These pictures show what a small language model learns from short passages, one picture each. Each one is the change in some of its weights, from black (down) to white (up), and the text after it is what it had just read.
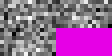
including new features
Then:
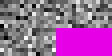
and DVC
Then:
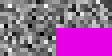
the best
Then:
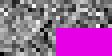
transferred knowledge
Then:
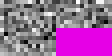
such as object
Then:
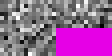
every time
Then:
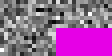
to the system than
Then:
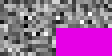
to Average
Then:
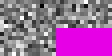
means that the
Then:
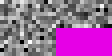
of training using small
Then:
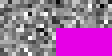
expressed as
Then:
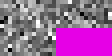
The use of digital
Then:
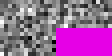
varies from
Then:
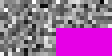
of genes
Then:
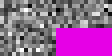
competence between
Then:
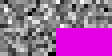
placing a
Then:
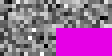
trend of
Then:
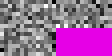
Relation Table
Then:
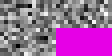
members of the
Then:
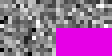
The coagulation
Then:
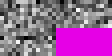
test based on the
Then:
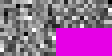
training programs related
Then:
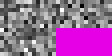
operation has to
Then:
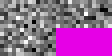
or reflected energy
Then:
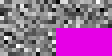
in the planning
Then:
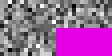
batch size
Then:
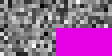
presented and discussed
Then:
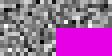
impact Feb
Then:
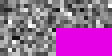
type, size,
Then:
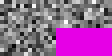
on this group and
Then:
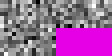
demand for
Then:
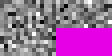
by Stat3
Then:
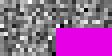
their data from
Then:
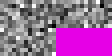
coming of
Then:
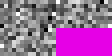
of code
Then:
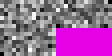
and non-ST
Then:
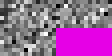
coefficient of
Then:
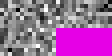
as a means
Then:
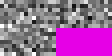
uses are
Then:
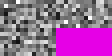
study by Kim
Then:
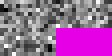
number of cases and
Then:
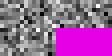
uneven training
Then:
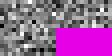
be carried out
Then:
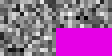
the rural
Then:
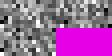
The decision to
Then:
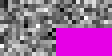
as IP network
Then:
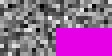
preserve the
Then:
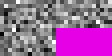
study only.
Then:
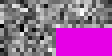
It covers
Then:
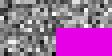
performed a
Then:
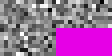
of lactating
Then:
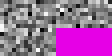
methods of management and
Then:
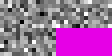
to sell.
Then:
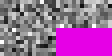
the World
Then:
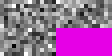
some of their
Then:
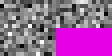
large amount of
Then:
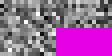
provided. -
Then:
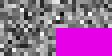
to the mode
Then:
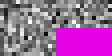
variable in
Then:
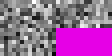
both genders
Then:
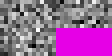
the next to
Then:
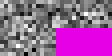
or pink with
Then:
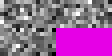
strategy and associated
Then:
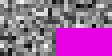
reported consumption
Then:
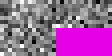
3. Results
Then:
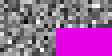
different phases.
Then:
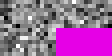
documenting data
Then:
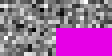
change the chemical
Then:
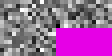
digital socialization.
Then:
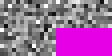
of great
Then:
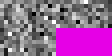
wheat straw
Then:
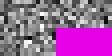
determine the
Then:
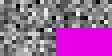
agreed by
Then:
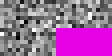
and glass
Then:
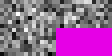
lower limb may
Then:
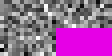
F$ such that
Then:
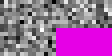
been one impactful
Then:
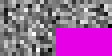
useful information about
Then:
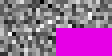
and skin
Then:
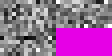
control of the
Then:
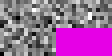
and growth of
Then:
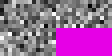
we built
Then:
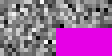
a single mother
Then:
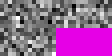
bank is a
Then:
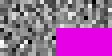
the stages of
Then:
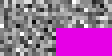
mentioned in
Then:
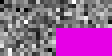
predicted levels
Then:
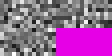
available but are available
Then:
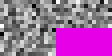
of Technology
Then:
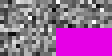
Table 1:
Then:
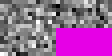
α - and
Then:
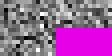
general, the
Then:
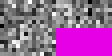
either be
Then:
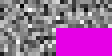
too often
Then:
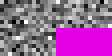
of menstrual
